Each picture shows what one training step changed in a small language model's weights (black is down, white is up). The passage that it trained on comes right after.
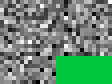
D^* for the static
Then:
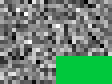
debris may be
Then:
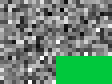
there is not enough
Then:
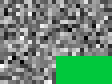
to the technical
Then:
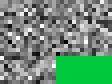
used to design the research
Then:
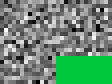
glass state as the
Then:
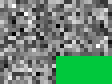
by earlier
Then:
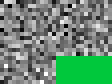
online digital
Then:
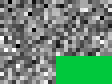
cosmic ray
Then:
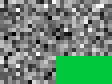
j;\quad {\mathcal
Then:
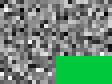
of zinc fingers
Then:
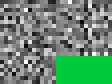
can regulate the
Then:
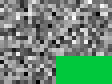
today, the
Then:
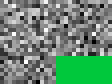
showed that the accuracy
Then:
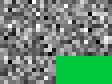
his terms. In the
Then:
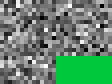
function that performs this
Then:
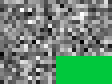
amaranthus and
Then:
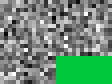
of a few point
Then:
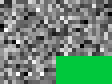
done here by
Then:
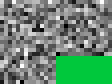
The first program was two
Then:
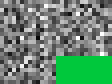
integrated into the
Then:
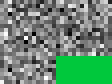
importance to occupied
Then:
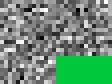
attention has been
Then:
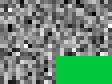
is applied for
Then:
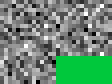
| | Difference of
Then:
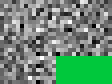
the extinction and
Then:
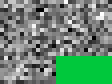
sequences, we
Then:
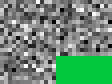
research. Further work will
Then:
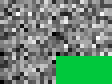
generator to generate
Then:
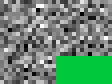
results in the requirement
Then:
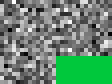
the spin diffusion
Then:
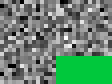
by comparison with
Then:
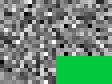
these states to states with
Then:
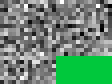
under varying solar
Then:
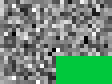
distributed systems. A
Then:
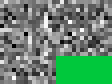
resistant to common
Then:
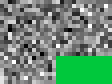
$\rho$ of samples
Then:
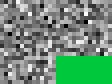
was ordered. The
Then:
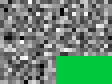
to an indirect one
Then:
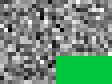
Special attention
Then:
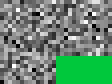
Chen and Yu
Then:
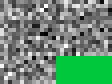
view Fig.1
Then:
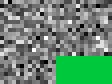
atomic units.
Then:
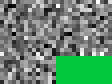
+ DP), and
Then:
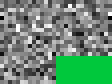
Link between optical and
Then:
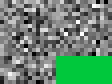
This result would predict the
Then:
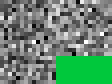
cloth have increased than
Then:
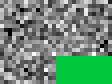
higher dimensional spaces
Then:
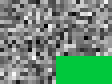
By contrast,
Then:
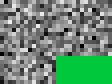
polarization appears in
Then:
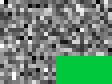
with bivalent
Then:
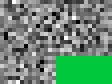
inquiry in
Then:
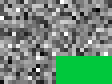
drawings and other
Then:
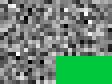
was fixed in all
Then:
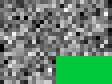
consequence we fall
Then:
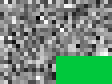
packaged food
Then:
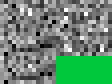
are also shown. We
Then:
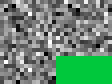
Math. Gen.
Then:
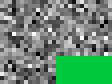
Abbreviations The
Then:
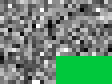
out the periodicity of
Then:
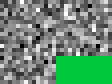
covectors. For example
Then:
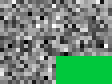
from an AXI4
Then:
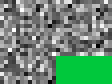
ORS. Tables
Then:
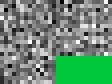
of LD. Figure
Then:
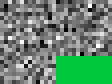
that the Urban
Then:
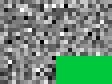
different experiment. In
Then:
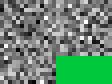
improve their task
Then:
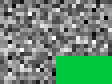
of curvature at the
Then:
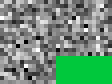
no leste do
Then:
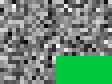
3 Huang et
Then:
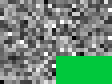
coefficient value of
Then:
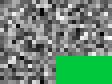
other hand, Table IV
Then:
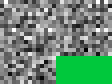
It was then dried
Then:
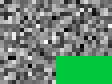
appears in the transverse
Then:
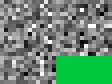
this aim let us
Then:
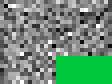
Our main contribution is
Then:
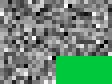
open circles
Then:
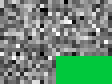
pC) at X24
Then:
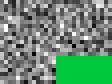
E_x against
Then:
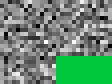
conditions, the reference time
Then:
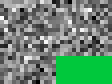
practices within the
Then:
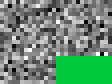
Ende einer
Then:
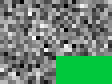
of grains at high
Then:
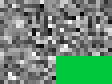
be shared learning. The
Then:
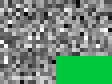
data is needed to
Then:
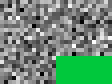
Some works have proposed
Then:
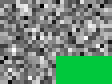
abundance. This will
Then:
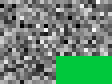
phases and exotic
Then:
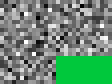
when complications
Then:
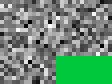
enclosing the
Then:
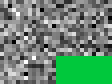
money as possible,
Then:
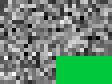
in a single string,
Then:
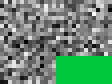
Korea Science and
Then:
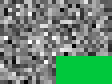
to the function of specific
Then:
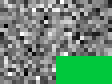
dust grains
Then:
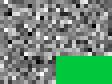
the kernel baseline
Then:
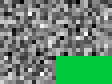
of the education
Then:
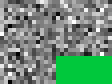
g) was loaded
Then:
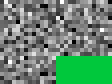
echoes were found in
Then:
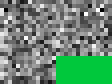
centroid c_i
